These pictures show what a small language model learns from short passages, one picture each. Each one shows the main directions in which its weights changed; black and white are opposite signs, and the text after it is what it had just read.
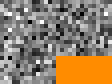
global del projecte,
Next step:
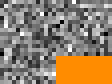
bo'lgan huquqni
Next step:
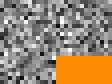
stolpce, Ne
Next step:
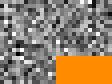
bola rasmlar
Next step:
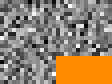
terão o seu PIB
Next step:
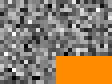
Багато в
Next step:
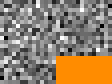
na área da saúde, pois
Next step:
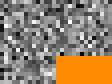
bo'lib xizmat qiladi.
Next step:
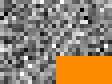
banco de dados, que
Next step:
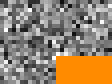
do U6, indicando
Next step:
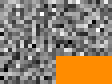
o'zbek tiliga
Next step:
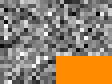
maqsadga muvofiq
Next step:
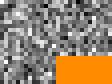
bugungi kunda
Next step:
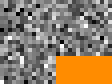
e alinhado às
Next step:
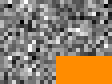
variados bancos de
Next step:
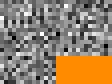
ellas la elaboración de
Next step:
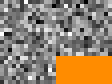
46 zemalja
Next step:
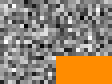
o imagine de sine
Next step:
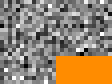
аналітики даних
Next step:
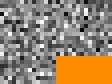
era para a academia
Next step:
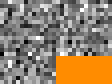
purpose of this
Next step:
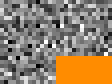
- Jumaniyozov
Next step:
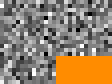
Syariah Dalam
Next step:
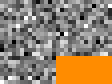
o designer tem uma
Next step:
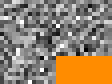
reprezintă un
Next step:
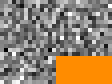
B. Analysis of the
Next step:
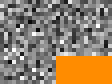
de la reserva
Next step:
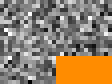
uchun reproduktiv
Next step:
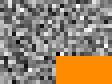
rinunciare a
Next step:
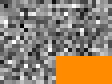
die mir in der
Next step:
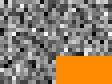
та його учнів
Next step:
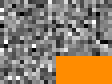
and Econometrics for
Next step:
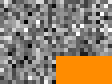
через житейский
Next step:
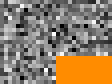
та центрів
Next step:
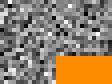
„Keine halben
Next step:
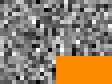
texnologik jaroyan
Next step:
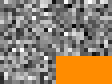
аутор је и
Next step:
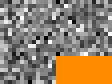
- Бюллетень
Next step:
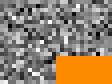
a promovê-la é
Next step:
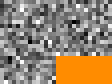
dan drainase menjadi
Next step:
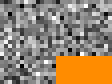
dilihat pada tabel
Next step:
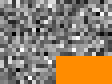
внутрішнього продукту
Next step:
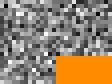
pour le second
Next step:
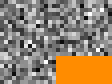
o'rta ta'lim
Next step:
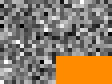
motivadores y con relevancia
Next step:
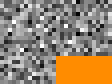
من خلال هذا
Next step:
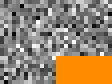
atau dapat diartikan
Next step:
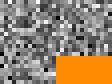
atalgan, Termiz
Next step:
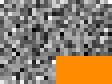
na sociedade para além dos
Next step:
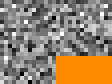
información, sin embargo, también
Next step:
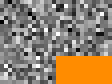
última en la propia
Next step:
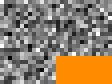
identificaron temas clave
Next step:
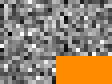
– A moddaning
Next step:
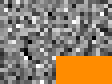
терминларда ҳам
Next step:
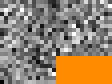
amico..., e mi
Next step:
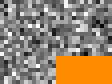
tariqa yodlagan
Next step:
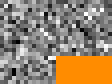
davrda ta‘lim
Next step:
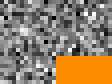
tilini rivojlantirish va til
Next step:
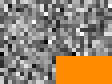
Indira Puja
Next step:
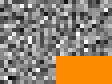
a simple way to
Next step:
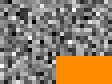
se trabajó ocho
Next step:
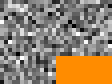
e Oliveira
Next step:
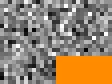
энг катта ишлаб
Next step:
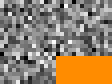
e em percentual;
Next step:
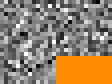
тесту має доступ
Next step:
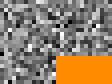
emas. Aslida
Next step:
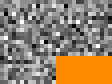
Clemente. Ano
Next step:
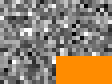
является серьезной
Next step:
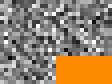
dalam masyarakat, khususnya
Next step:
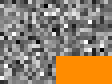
holda o'sadigani ham
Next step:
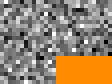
años) coincide
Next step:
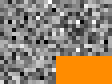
tous les patients
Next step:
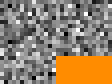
biologically active
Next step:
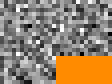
18 декабрда
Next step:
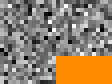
desafios em realizar
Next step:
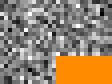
tarjima jarayonlarida
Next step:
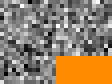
Tadqiqot natijalari va
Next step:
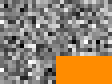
ochilgan ko‘sak
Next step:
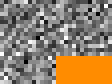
diğer alanlarda
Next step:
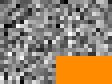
diversity of qualitative
